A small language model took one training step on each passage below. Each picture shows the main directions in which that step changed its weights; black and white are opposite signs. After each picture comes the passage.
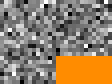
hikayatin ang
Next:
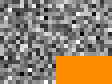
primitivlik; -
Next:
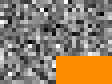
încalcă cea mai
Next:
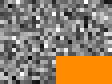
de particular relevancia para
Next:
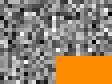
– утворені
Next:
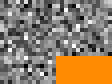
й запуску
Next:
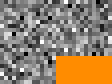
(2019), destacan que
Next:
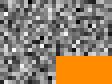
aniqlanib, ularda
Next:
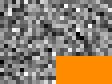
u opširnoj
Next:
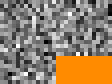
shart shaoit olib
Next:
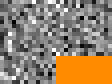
yararlı hem de
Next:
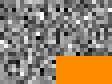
foi ministrada uma
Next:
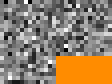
longo deste estudo
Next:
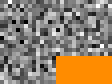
kishilik dastasi
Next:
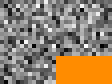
и соотношение нового
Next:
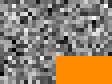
hal etish uchun qishloq
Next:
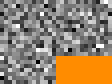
arco peronista.
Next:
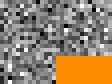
kabi boshqa jamiyatlarda tarbiyalash
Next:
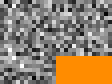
ser consideradas para cultivo
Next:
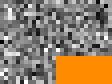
специалиста. Ключевые
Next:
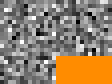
waarde of nominale
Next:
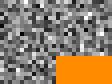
jadal o'qitish
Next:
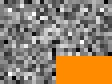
entre SECUREX y
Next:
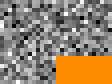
N.; Memon,
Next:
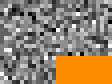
centro della frana.
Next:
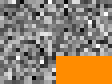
увеличению туристского
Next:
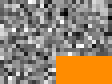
в закладах освіти як
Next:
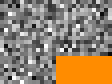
gaulois vs
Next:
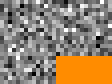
Masalan, akademik
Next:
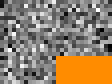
specifice educației
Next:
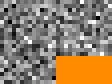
м. Київ;
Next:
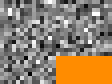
en los factores de
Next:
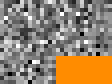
mujeres, residentes
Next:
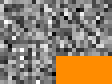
нефропатия с
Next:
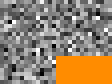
a renda per capita
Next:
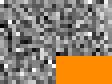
Problem besprochen
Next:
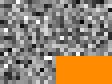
raccolta di
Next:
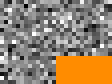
fragmento descartado
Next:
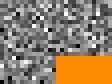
асосида пухта
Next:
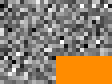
tahlil qilish natijasida ijodiy
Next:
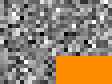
básicos como materiales
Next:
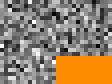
аниқ ойдинлик
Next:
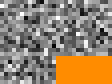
bunyodkorlik ishlarini
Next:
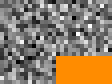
Pančur z
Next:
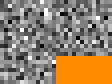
рангли сирли
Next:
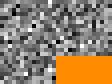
sich aus Sicht der
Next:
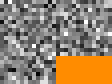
the industry are
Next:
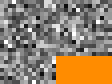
data de início de
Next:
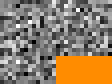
zwischen Methoden der
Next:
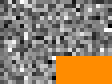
ta'sirida ijtimoiy muhit
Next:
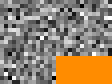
uso da fibra
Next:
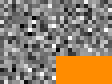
assegurar a qualidade
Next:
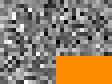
as the Convention on
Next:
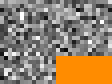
sus competencias. Por lo
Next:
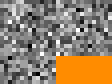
rivojiga salbiy
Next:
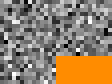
objetivo deste trabalho é
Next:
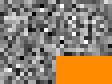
in the research is of an
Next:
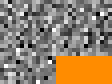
सत्य का
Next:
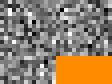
складових у професійній
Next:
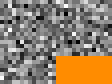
se alcançar os
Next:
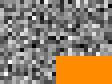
sempre comentei com
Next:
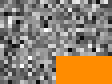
Alloh diydori
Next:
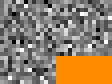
curadoria documentados;
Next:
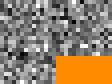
ва фуқаро
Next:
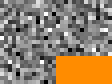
ces programmes en leur
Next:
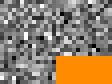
muhitga kam ta'sir
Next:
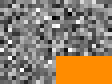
topshiriq oluvchi
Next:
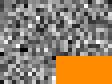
attestatsiya komissiyasi
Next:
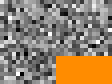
в медицине,
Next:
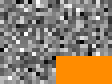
таможенного контроля
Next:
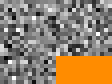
governance and control*
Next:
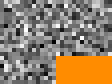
av nettverket
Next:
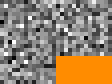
asosida biror muayyan
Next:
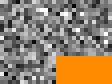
гг.), процесс
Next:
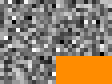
information, the need
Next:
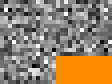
resolução próxima
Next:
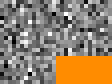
Required to
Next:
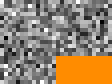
del lector. El público
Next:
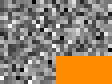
discussion paper,
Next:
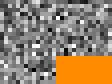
faoliyat yo'nalishlarining
